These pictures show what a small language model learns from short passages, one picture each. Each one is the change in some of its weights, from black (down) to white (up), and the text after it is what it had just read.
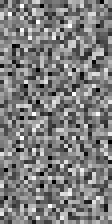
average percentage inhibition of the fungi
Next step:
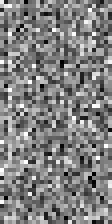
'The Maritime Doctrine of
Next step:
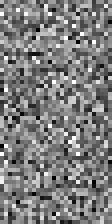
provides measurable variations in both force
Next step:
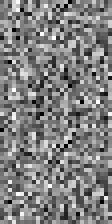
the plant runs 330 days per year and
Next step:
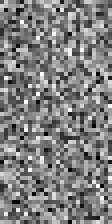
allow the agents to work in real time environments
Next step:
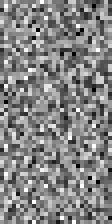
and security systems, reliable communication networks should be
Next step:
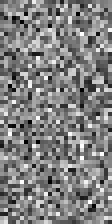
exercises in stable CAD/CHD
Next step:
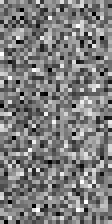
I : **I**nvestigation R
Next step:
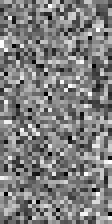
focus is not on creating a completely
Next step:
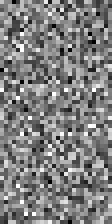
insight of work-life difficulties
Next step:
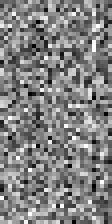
we move the computational load to the training
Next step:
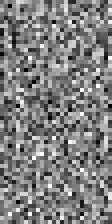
are ready to plunge into an
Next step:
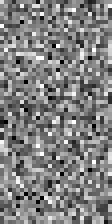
Most-used Wavelength
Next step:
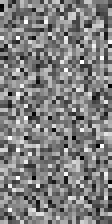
classifier, making it more accurate and
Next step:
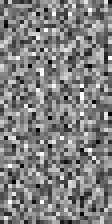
things in the world, but rather
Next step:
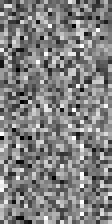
has been collected is limited only from the results of
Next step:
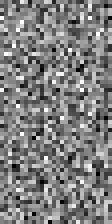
Smart City AC Alternate
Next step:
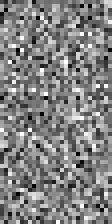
Islam. Are there special treatments for
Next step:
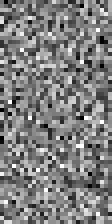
have developed transport management and planning policies that broaden
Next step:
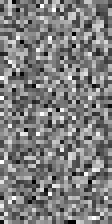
the attributes of spatial objects
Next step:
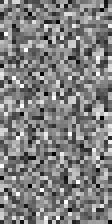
is intrinsically 235 electronic state-
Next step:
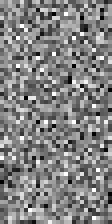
49 Lea H. Mallett and
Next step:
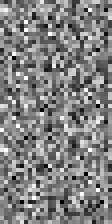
of Paediatrics,
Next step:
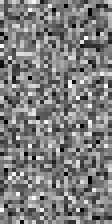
promoting anthropocentric
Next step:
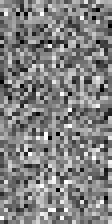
6 h, cooled and the solid obtained
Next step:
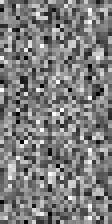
in enhancing the positives of
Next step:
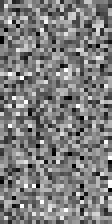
was 1.833. Furthermore, the data
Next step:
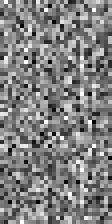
with high ecological validity while maintaining high
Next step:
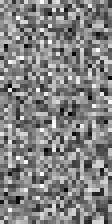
of the magnetic cores of modern
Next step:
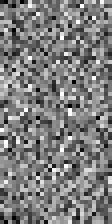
containing PVA, resulting in a
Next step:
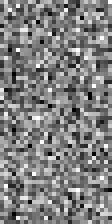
auto correlation functions of the individual signals by
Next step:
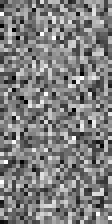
the most significant being an elongation of the
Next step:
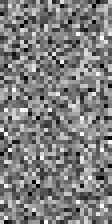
CRP. Results: This study showed
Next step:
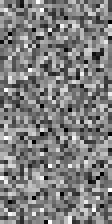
and psychology. When stressed, the body
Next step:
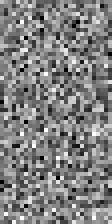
prepare ciprofloxacin
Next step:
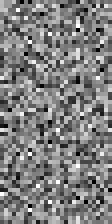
trees (DT), Naive
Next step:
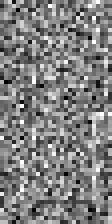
be a reward once a certain goal
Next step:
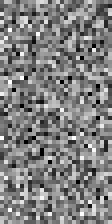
common symptoms of PCOS can range from
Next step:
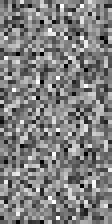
Months) Deliverable No.
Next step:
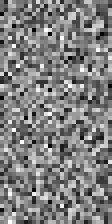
The reliability and integrity of the accounting
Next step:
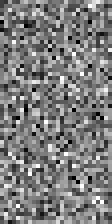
Manuscript received 14 March
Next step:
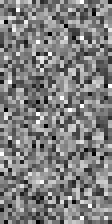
confounders) [31]. In addition,
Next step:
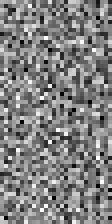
designed to measure practitioners' perceptions
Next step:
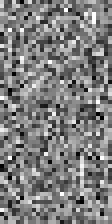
Numerous studies have demonstrated that achieving
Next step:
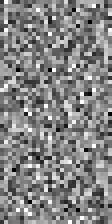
conflict with existing EU protected products
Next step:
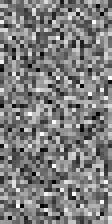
: 20 December Accepted : 22
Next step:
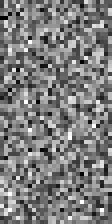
and support was used. The system provides a
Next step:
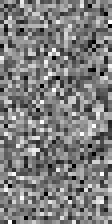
indicate your age range: - 18–24 years
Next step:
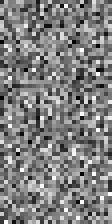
Yazdanmehr, E.
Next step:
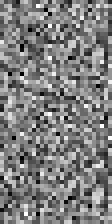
2 V is the transmitted signal. The
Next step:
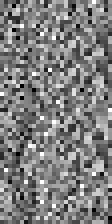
the drainage of electrons from the
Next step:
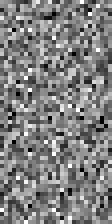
and gain. Forest functioning
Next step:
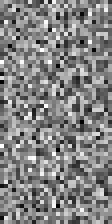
to specific requirements with ad hoc tools. No
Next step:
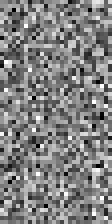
our approach is the processing speed, where the disease
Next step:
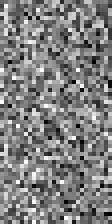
increases in power systems, it is essential that
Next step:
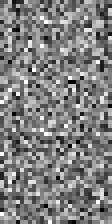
in 1967, the PLO was
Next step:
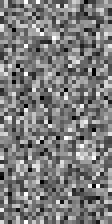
data set OOP Accuracy
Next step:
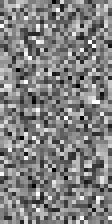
Response Profile Ordered
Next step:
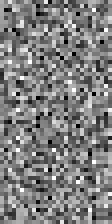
lymphocytic inflammatory
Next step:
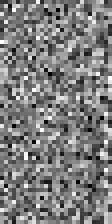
limited available resources. A case study example indicates that
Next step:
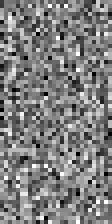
N3–S8). Values are
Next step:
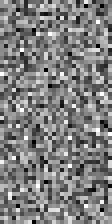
three main views on proficiency and
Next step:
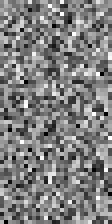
processes; compares tendencies in the
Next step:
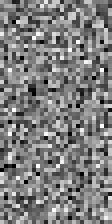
each live event was followed by a total of
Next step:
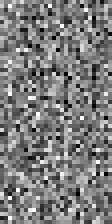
for Natural Sciences, Hungarian
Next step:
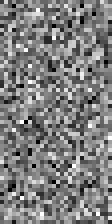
of vehicle detection under shadow regions in
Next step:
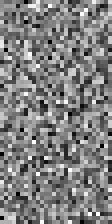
al.*, 2022).these models can
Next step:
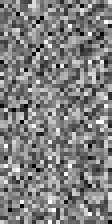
ADCIRC) model for generation,
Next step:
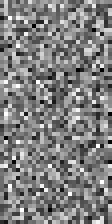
to compare the CSP+D concept without
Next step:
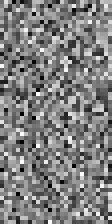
spoilage of onions is particularly
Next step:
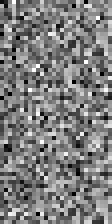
be derived from [8]:
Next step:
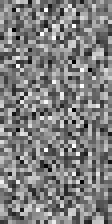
the effect of alkalinity on
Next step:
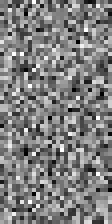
hardness. The PVC/Corn
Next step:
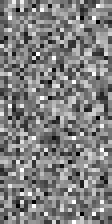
Pornography. *Columbia
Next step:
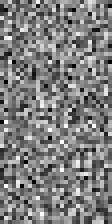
Magnesium in a synthetic
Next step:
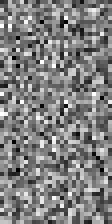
the dependency of morbidity
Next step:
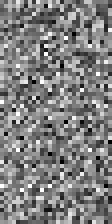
One of these methodologies, RS
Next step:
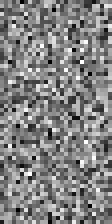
peace treaty with Jordan, and
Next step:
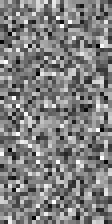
activities. It was reported that the consumption of
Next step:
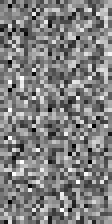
skills combined with high level of autonomy
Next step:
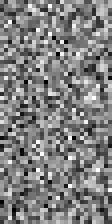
*Fly cage design:* These are
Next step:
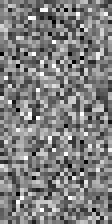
can withdraw themselves into
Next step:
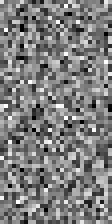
Subsystem 1 Fig 5:
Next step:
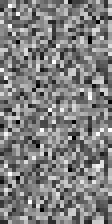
show the upsides of the different modes
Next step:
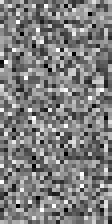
is higher than folded cascade
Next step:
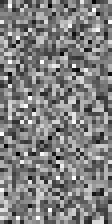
and abandon the conquered
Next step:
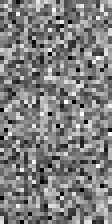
techniques. This research could provide a better comprehension
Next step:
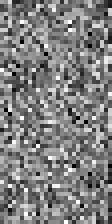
on people working remotely. Under
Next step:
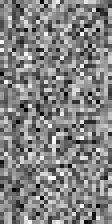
cells; WES, whole exome
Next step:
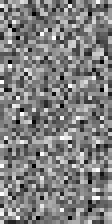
the argument above that inequalities
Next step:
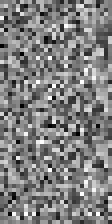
of values. Energy Source Consumer
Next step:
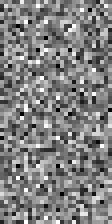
emotional state does not always manifest
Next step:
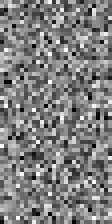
Types of Data Data Format Standard
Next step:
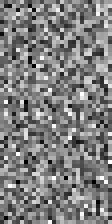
nation's capacity for digital entrepreneurship
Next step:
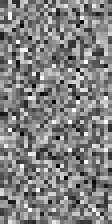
organic solvents and non –
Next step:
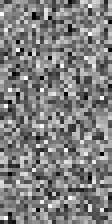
important if we can repeat the
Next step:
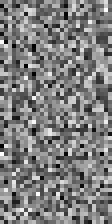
endogenous peroxidase is blocked
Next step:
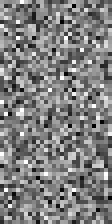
no two persons write alike.
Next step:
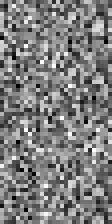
the distribution grid is enhanced. It is
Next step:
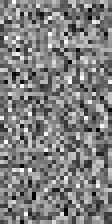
associations to increase credibility. To ensure
